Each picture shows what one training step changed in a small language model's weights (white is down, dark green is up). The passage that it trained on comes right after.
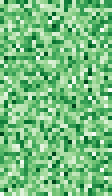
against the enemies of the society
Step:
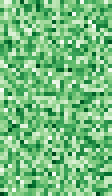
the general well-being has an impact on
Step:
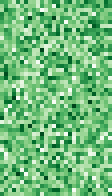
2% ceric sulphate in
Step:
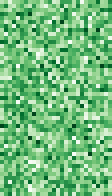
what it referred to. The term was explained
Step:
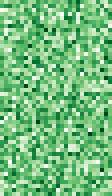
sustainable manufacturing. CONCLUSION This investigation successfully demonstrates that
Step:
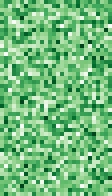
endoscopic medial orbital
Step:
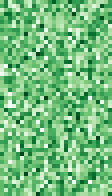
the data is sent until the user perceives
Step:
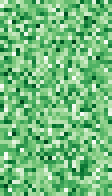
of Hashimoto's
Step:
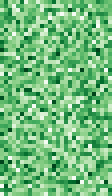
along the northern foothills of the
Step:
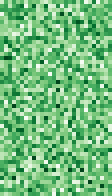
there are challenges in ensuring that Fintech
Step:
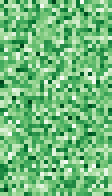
was proclaimed. The
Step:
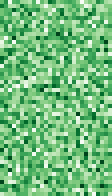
temperature is high, so viscosity of
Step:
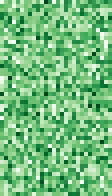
Table 2: Most productive organisations Organisation
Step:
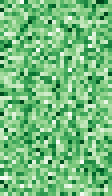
“Paper media is outdated;
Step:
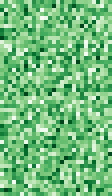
clobber, neither player can
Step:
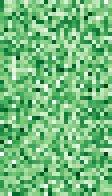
The goal of work package D5 was
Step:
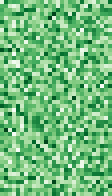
of classical theorists. Gaut
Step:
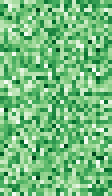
by the combined variations in strategic distribution planning,
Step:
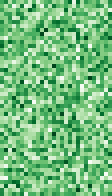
have built various models which we express
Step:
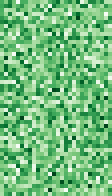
for the qualification and status of third country
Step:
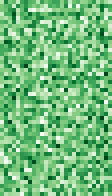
the smallest to the largest against time.
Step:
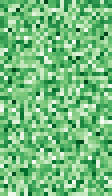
type on consumer purchase intention: the
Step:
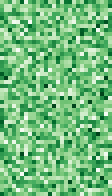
DEPARTMENT: MPhil
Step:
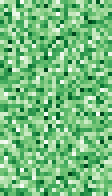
Chair of IEEE P2995
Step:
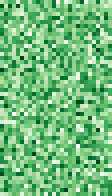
constrain minimum dust thicknesses in regions of
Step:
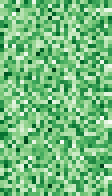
framework of educational needs and educational necessities must
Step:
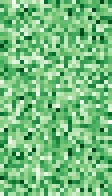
9: False colour images of the third
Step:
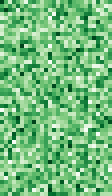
thus rendering Greece second in
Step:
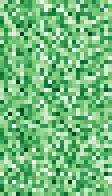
level of compliance of employees to safety culture.
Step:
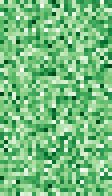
was obtained from all women included in the
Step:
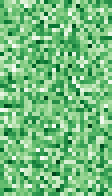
formulation from day -15), and G9
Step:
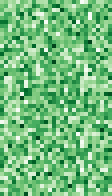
new devices are connected and old ones are
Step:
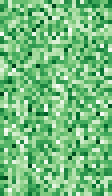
basis is not entirely clear, but it
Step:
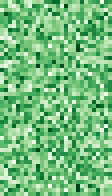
the analysis on costs reduction means.* Results
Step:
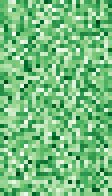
dynamics of our device, demonstrates good agreement with
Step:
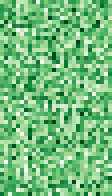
was a clear difference between the sucrose
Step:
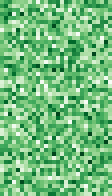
1:1 stoichiometry
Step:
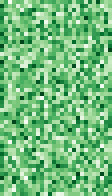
been used for data analysis is Excel
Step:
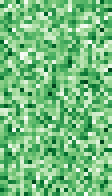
ad PCC in the organisms of the
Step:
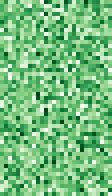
screening among patients Frequency Percentage
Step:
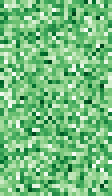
concentrated. Different NA extraction techniques
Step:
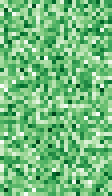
*on average*, as measured by
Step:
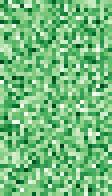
in the long run. This makes the
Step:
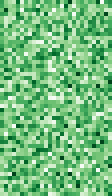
focusing on the trade-offs between power
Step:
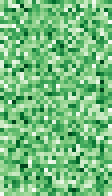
in load balancing compared to product types or
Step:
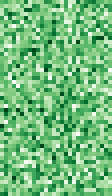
that embraces those practices may develop.
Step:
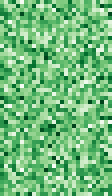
Ireland introducing Saint
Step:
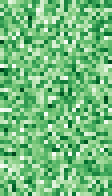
people about societal matters especially the financial
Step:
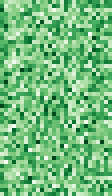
lot of examples in the internet of content about
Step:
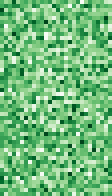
mythology (Mandal,
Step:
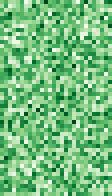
the presence of T4SS proteins,
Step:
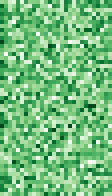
Analysis of Drugs 9.
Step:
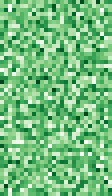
ecosystem-based approach into tourism strategies on
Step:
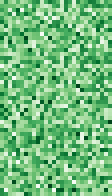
tumor, size of tumor, mode
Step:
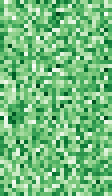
implications for students, facilitators, and other
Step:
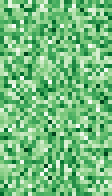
to keep pipelines and facilities functioning
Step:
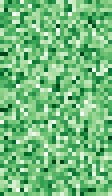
The Williard group have applied this
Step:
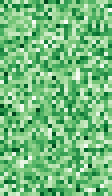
preventing potential flood disasters that can occur
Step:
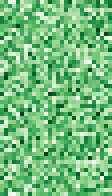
Effective assistance from teaching staff, faculty
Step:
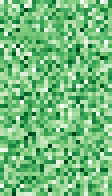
by a switch, which is typically a
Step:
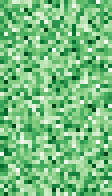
long practiced grave recycling
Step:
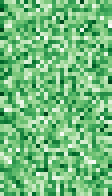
Service, University of California.
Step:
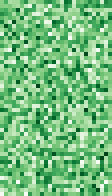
take care of the economical aspects when applied
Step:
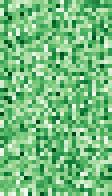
(to remove biases) when
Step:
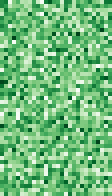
soil, one can determine the activity of hydrogen
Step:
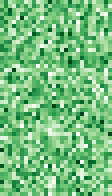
Kwan (2017). In contrast,
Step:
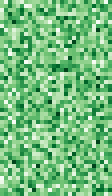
platform. e. **Add new
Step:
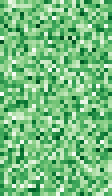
scan window processing, and classifier
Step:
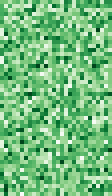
exist or does the number of swaps
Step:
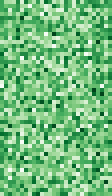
Germination ^a Time of Measure
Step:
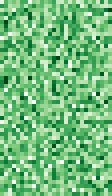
a replicable and promotable practical sample
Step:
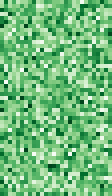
historical and cultural context of 19th century
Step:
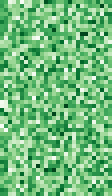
studies, pieces of evidence, and
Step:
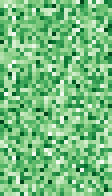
category, SVM also allows the 14
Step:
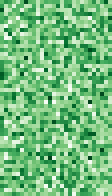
Sweden Photo Archive
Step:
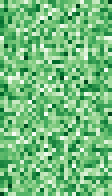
number of new particles formed, separated from the
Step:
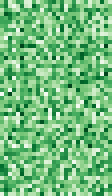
the dervishes to develop the
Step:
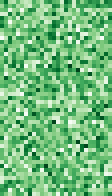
patients [3]. COVID-19 has a
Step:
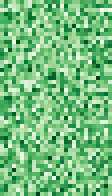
the market responds to such a shift
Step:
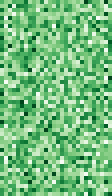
Premises, Humanitarian Law,
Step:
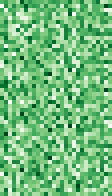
between education and labor market opportunities. While some
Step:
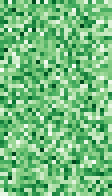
and Singapore. -
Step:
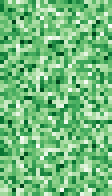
kan örnekleri
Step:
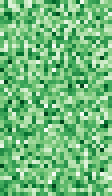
the majority of respondents were Strongly
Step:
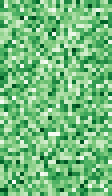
breast cancer through modulation of
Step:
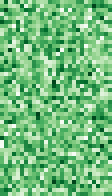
of the brilliancy. However,
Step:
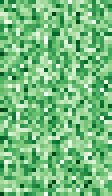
citizens/residents, sense of belonging
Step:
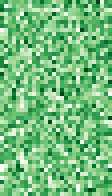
recommended for mothers facing perinatal loss as
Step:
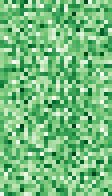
and each column represents different SAGE tags
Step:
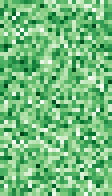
: 7 bits Maximum Cards
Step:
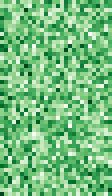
20 million people, one third of the estimated
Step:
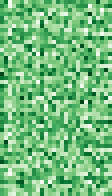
real-time integration of data from
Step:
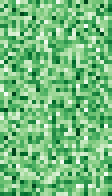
to express feelings constructively helps learners
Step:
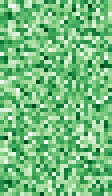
the SFE via composition enables multiple strengthening
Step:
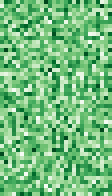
on your own. You can't get
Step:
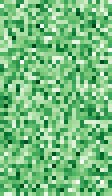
R.V.E., Refractive
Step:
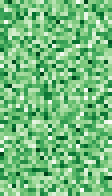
scanning for diffuse liver diseases based on
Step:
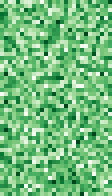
band at 605 cm⁻¹ which points
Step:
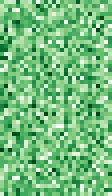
HAWES and D. G.
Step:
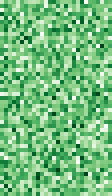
or until the height of the jump
